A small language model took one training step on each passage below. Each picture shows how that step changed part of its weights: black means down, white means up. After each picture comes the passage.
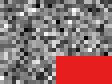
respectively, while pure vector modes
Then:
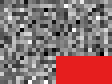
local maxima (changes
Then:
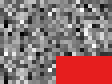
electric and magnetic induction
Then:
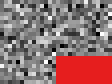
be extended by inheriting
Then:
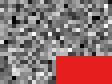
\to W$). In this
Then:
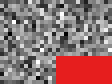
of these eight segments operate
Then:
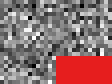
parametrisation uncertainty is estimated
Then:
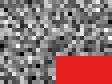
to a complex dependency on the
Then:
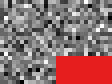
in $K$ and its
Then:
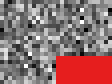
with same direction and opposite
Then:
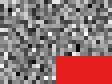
removal and mass accretion act
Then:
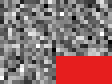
distances are presented at Fig.
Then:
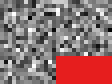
The tracking performance is studied
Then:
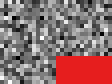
dual AGNs at high
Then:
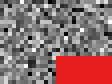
respectively These two oscillator models can
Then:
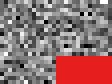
different staggered potentials
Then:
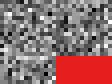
from up to down (down
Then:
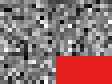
processors since single- and
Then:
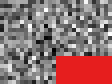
second layer performs the
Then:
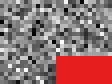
that at least one of these
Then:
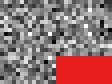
for the self-consistent solutions
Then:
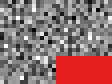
hyperons were tracked in
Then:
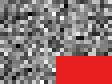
for $p'$ such that
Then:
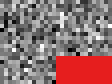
of using our adaptive protocol
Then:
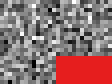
Refael, F.
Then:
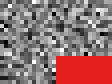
note that in the SC approach
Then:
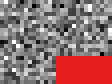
fermionic density increases. However
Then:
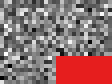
at all in AC conductivity
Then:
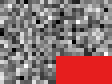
high blind zone of
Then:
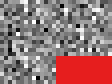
architecture topology and searchable
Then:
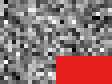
second law of thermodynamics,
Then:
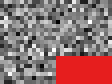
for Lyman continuum and
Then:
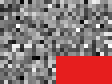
AGN disks can result in
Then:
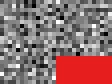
electrochemical crystallization
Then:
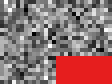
the one found in the
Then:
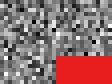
letters in $w$
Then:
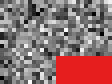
proof follows the work in
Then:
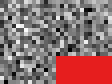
effect on \Tc\
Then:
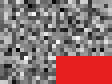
m from the array (\(
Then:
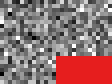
at each lattice site. When
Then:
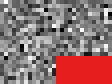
both optical and hydrodynamical
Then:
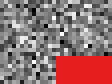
i.e., curves of
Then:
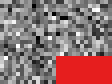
different conclusion of an anisotropy that
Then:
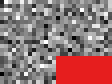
mix counterpropagating modes
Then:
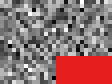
over the supercell sites so
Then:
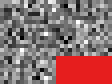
placing the chips
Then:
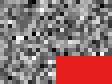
layer captures text local feature
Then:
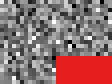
halo formation. This model is
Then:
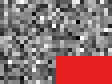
the same trigger window (double
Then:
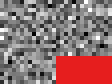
Survey. We find a
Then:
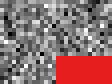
model including higher order corrections in
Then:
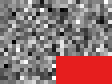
of the two condensates while
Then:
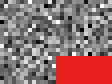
locality of the conservation laws
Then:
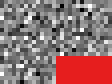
neighborhood of site
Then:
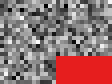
the $\rho$ meson
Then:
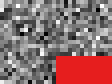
unitary azimuthal
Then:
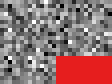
degrees of freedom which can be
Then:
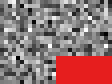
Imaging Telescope
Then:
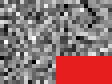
dispersion prepared in water having
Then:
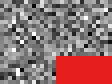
we believe is a
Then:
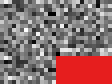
is also apparent if one
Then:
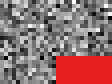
but the findings are exciting
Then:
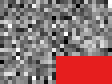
thus deriving it completely from
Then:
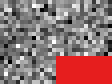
already derived results for ${\tilde
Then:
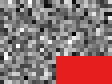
are trying to cluster
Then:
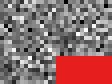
period in which the actual
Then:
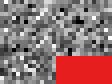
chosen during the experiment design.
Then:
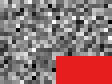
depending on the desired CPU
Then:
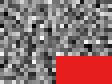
is helpul to note that
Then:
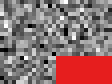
for Solid State Physics,
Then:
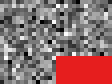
and for total rotational angular momentum
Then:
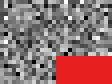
of $G$, is a
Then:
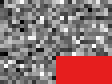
From Hamiltonian (A3),
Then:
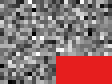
23] that is adapted
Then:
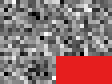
and thus the matter, to
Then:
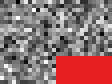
of the Higgs field with extra
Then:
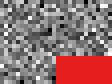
is reduced to a scalar
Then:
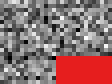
for the coupling of the
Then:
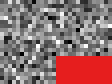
of its settings.
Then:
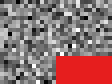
cosmological scales. Since we are
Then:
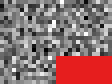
initial condition and all discussions are
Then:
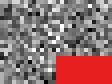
above the entire cavity assembly.**
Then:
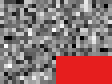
Amasaki, Y.
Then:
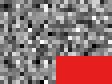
Genova, Italy }
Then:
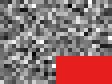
form for the generating functions
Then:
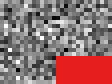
from the nuclear effects, and
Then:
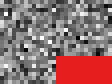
define yet another set of chemical
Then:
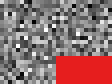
projective Hilbert space
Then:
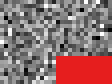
$d$, and let
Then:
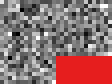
$\bullet$. Simulation results
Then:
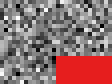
merged a long time
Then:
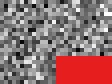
mutually independent if and only
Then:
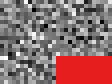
namely energy splitting (ES),
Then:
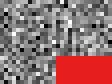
holes (black squares in
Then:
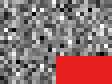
as hard bodies with a
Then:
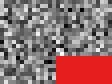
event identification, covering
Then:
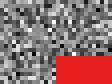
position to integrate out the
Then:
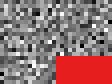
rotations and {\em
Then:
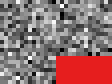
reflectivity of Au
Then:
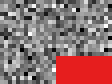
predictions becomes smaller. At the
